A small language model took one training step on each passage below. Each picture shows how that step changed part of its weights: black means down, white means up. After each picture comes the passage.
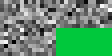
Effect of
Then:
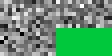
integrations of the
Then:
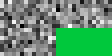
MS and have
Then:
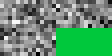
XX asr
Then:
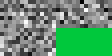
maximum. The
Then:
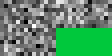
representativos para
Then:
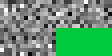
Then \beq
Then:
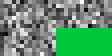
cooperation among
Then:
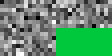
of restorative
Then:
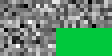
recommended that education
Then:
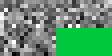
підходу до
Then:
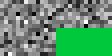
it just requires a
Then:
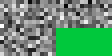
turn, the paper
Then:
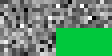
is, \be
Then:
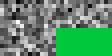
and Political
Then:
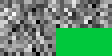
specifically uses a
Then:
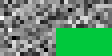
and Religious
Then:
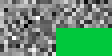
for qubit
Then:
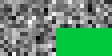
with conventional tool
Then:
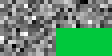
is less affected by
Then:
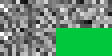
CHF =
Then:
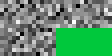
of the economy
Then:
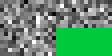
- UMR
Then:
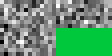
Cela est
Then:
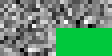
the experimental group did
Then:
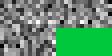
without acid
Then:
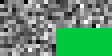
from myth and
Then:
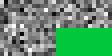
the sample extension
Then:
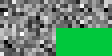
further details, see
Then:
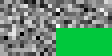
near the energy gap
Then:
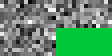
State of Food
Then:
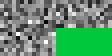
organizational behavior and
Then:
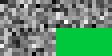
weight of rat
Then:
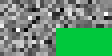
the mechanism behind
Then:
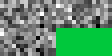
a truncation
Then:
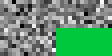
local as well
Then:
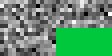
que Sul
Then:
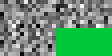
among the rural
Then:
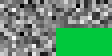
of a constant
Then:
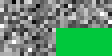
if there be a
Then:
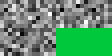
the intensity of the
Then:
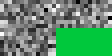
%is used in
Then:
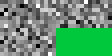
proposed that the size
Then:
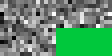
personalise and
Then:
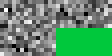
interventions are
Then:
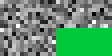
envio de
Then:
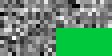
5 tori
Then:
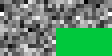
collected data.
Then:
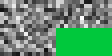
signal. However
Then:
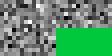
that do not.
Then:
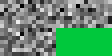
of the complexity of
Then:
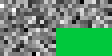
ALMA is
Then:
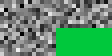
of the size of
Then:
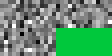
Speaking about a
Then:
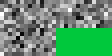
The density of all
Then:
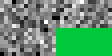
standards do not
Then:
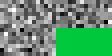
a close binary
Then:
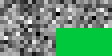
one could image the
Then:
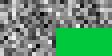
the absorbed
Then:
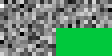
jet and the
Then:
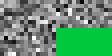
continuous proper repay
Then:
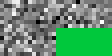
systems transcend
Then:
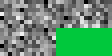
recorded. Evaluation
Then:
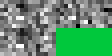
together one day
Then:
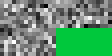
no particular effect on
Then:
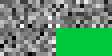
\] It follows
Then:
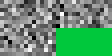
a file change over
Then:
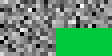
difference from the
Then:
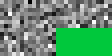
an AGN.
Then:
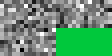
shows the test statistics
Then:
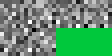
\langle \kappa
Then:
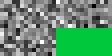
fundamental por sí
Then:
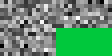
view p and
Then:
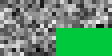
The first answer
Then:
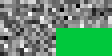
pu. Figure
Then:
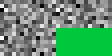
reduce the input
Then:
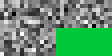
context, to
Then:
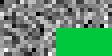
\item The
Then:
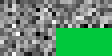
each image location
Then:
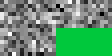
left line segment
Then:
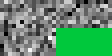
method of building
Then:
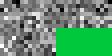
в период
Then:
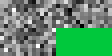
a possibilidade
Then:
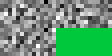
xizmatchilar uchun
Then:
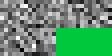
absorption features seen
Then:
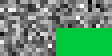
address the direct problem
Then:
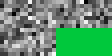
27 mm. The
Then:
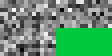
en abril
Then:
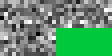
to perform beyond their
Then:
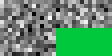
resolution of an action
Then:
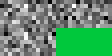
forcing the
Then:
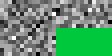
artigo tem
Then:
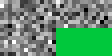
on superconducting
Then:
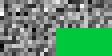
not been addressed
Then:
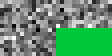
in those instances
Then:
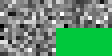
logic value,
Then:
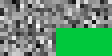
i) a
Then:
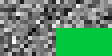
mayor grado
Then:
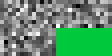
for a random
